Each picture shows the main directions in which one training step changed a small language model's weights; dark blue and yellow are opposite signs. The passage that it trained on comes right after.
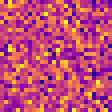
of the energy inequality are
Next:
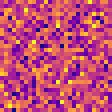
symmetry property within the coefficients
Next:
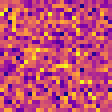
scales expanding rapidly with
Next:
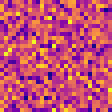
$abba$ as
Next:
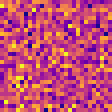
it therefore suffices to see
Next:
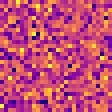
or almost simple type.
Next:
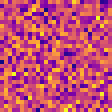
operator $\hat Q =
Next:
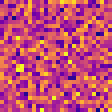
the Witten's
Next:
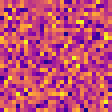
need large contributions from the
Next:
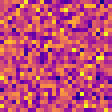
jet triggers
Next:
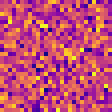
one is at vertex
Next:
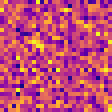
Cython implementation on
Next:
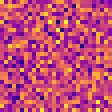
of light curves that are
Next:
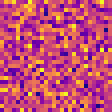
a heuristic derivation
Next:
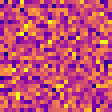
{\bfseries 49}
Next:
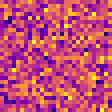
The temperature profile evolution around
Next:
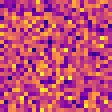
simplified mathematical formulations
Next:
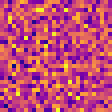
appears in many applications and
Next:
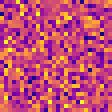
charge in units of
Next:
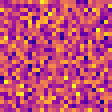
by integrating equation
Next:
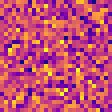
improved compared to the results
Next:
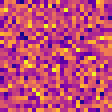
count} Suppose that
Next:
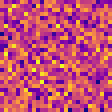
and, consequently,
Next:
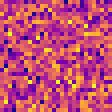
rooted trees.
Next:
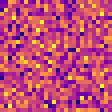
every $x \in
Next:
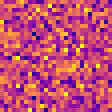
of underdeveloped
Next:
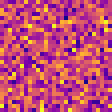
causes a significant change
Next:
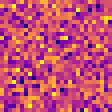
With this definition, we
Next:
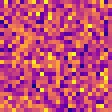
set. As a
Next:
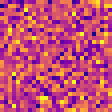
are plotted as a function
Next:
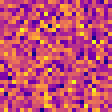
is a Cauchy sequence in
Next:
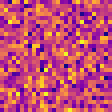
it would be interesting to
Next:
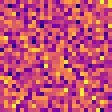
in the principal value sense
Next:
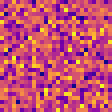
Ni monolayer with one
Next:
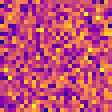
one valid worker is
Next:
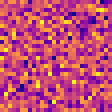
given temperature $T$,
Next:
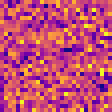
local semicircle
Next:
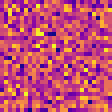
1) and their
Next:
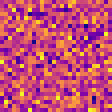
The FTW and
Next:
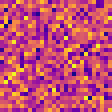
We have $\varepsilon
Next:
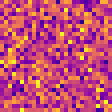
interesting to note that
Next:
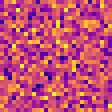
coupling regimes of
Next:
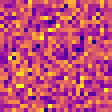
the bands). The deviation
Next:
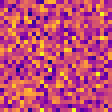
exists a unique adapted
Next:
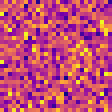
fits into the layout
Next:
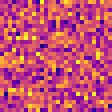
survey we illustrate this on
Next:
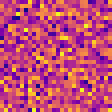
which looks more
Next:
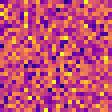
compare our derivation of
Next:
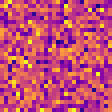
OTE}) and a
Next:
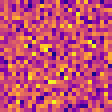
we investigate the normalized differential
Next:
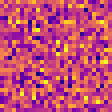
\mu \bigr]
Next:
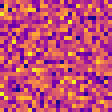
latter being the only instrument
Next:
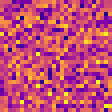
\le j < k
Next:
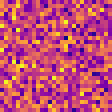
construction'' coming with
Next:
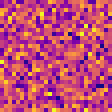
By performing a spectral
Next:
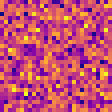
neighbors, but also
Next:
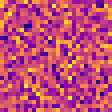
Suppose that {\em
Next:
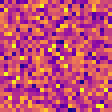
1$. Assuming the
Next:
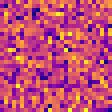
under the CP transformations
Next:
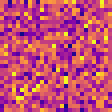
the residual gauge transformation down
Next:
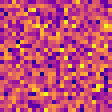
operators. In its numerical
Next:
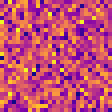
general, obtaining new
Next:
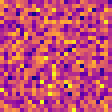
available in the literature.
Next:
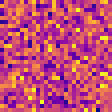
geometric characterizations of
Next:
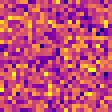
source reconstruction.
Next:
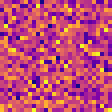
and $\alpha$ is
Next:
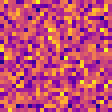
well defined. One has
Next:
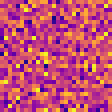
shows its generality and
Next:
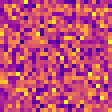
and its resource format
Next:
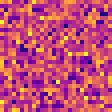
they may be approximated by
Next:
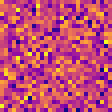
fashion one
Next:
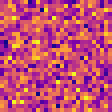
the melt pool
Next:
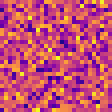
pioneered a
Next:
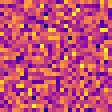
values. The surface
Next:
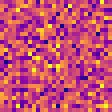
$\boldsymbol \mu
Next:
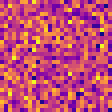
accuracy throughout the complex,
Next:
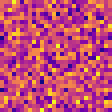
only main-sequence
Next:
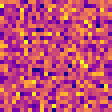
therefore be adjusted
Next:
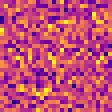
\bullet S'\in
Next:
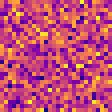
assumptions are correct, then
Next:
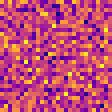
framework of our study,
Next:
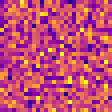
for our needs, were
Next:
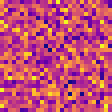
sphere. Before
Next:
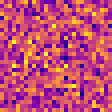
improved the training problem of
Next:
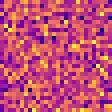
where all the mode components
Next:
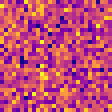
can be fitted by
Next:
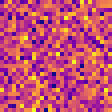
effect of latent heat is
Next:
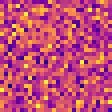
prove). Then,
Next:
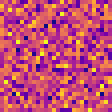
is suggested which uses an
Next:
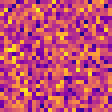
Thus it is a reasonable
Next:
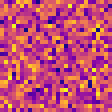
\to \left [
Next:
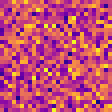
lowest metallicity environments within each
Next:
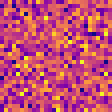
magnetic catalysis while
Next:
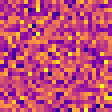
and more favorable
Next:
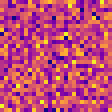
the era of
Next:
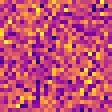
$$ It is worthwhile
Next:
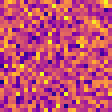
upper bound of the dimension
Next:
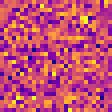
viscosities and where
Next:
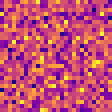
where A is a constant
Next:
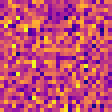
the servo bumps
